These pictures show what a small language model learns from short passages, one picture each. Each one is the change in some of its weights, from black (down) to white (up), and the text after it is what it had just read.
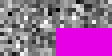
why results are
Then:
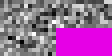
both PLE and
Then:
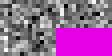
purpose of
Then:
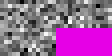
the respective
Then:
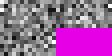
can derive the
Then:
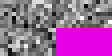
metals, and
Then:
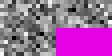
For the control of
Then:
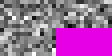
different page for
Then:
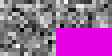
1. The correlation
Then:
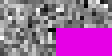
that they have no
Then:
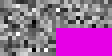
one governs
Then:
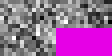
accurate since its
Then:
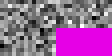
the center of each
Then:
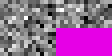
can conclude
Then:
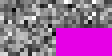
you prefer
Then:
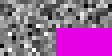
systems, we show
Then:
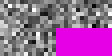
noted that current
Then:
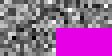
for the development of
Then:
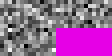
groups) remains
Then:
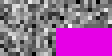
coordinate and momentum
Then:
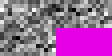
have the necessity
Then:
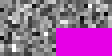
training, to report
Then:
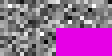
the notations and
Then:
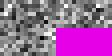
by up to
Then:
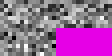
process for these models
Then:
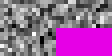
involves a
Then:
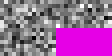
provide the health
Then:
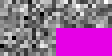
This allows a user
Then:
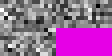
Even though it
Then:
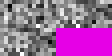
defined on a
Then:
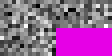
collection methods were the
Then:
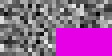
is made based on
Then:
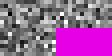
read along the
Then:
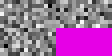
processing}. Phys.
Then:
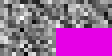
tensor of a tensor
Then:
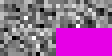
i and j .
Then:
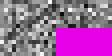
to participate The
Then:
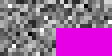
the gravitational
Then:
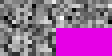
image caption
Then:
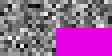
All supply chain
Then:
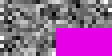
projection of
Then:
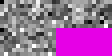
and death for
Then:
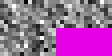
precise value of
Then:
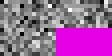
again amenable
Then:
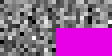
existing results relying
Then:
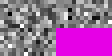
creating strong
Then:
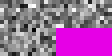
equity. The
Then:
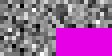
differential resistance
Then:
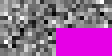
and $p
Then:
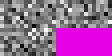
give rise to
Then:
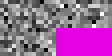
mass eigenstates
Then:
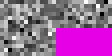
on their development and
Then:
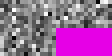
which quantifies
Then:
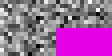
dependent on the
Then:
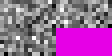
to turn to
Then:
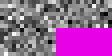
a complex interaction during
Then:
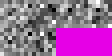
and there are
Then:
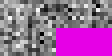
that of seven
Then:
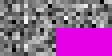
SSS equation.
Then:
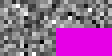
is expected to play
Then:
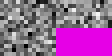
\& Speth
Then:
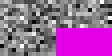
of Body
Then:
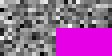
Architect then
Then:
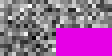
During the
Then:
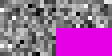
HAs are however
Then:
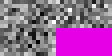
of the specific food
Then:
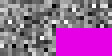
can be seen to
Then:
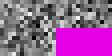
star in the
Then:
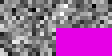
ester to form
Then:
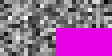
domain and high number
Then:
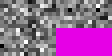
was a symbol
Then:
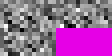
social infrastructure play
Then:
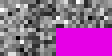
are carried out with
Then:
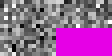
can't be
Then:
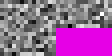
the assorted
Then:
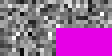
the internal
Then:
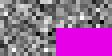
For our set of
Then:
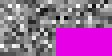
as reported by
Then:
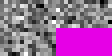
typical of Eg
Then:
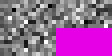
and assets
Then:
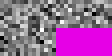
increasing day by
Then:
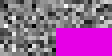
the simplest choice
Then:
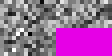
for individual peaks
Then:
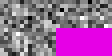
dynamics does the
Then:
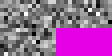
We estimate a
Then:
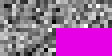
to cease
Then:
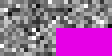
40% of the
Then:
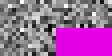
Afr J
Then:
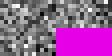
is roughly
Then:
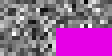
in the vast
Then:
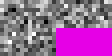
their apparent
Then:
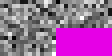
function and the training
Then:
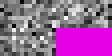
which breakout
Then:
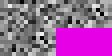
the thesis
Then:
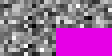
cut-off value
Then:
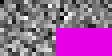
segment resolution
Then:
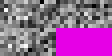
and point-based
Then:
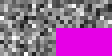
is to capture smaller
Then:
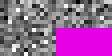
the reduction step and
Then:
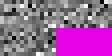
LA, including
